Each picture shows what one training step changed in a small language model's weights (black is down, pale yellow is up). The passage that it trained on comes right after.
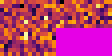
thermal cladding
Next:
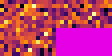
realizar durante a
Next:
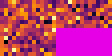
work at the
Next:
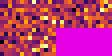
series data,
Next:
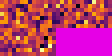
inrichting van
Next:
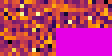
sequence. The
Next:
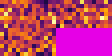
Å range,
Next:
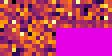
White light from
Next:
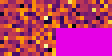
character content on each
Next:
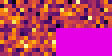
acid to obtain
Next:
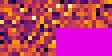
an appearance in
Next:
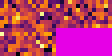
C input to soil
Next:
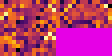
\hline State &
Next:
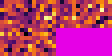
It engages
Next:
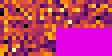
disorder, the quantum
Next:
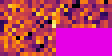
minimized during the
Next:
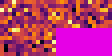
Recent results on
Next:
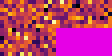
and prevents additional
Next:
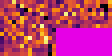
izzat va
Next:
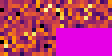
ke XIV
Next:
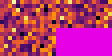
seitens der
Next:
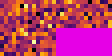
der Germanen
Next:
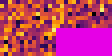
end of the
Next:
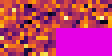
copy of the
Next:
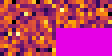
any parameterizable
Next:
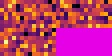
and implementation” was
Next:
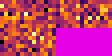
letter we have
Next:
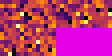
computed tomography
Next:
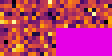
therefore a good reference
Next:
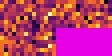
is drawn
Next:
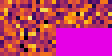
ways to develop an
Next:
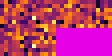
be seen that the
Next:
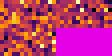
O$ abundances
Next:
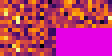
work would have to
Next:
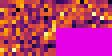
second term the
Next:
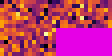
uncertainty relative to the
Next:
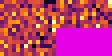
first, observed with
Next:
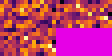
los profesionales
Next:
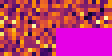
contamination by
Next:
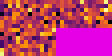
this work, an
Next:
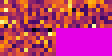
of the parameter space
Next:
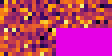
density distributions, with
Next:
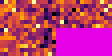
of, but not
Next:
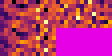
because everyone
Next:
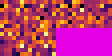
door de
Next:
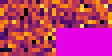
Communications Technology
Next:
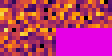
is defined from the
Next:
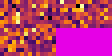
from spin to orbit
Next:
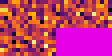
carbon prices need
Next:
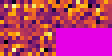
the banking
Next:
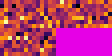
and more structures appear
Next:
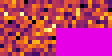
strategy should serve
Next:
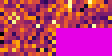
of an observed
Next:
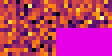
open flavour
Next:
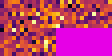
architecture with core based
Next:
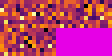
Die im Unterricht
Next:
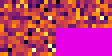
more dramatic
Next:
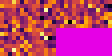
les cultures,
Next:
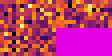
dimensiones de la
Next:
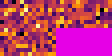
and the resulting evolution
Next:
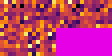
5, with the
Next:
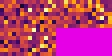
research data,
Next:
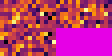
to negative mind
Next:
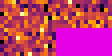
nanorod region
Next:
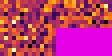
all the calculations for
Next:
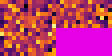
system's design create
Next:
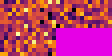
es arcilla
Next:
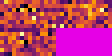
ve performans
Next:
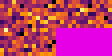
and accreditation
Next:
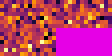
mass (stars
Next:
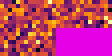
se justifica
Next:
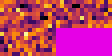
bending and
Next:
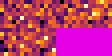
dan bukti
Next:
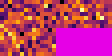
are other big
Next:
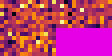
concreta de la
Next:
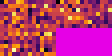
the ansatz to
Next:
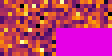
and senior
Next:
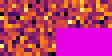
exposure times for individual
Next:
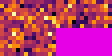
- Neither
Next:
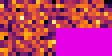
ktoré sa
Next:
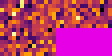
(height of
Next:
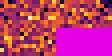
facial appearances
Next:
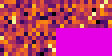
para especies
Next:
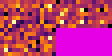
the driving frequency
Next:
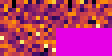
segmented data
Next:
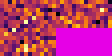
soliton generation
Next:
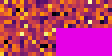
data due to the
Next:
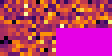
antes dos
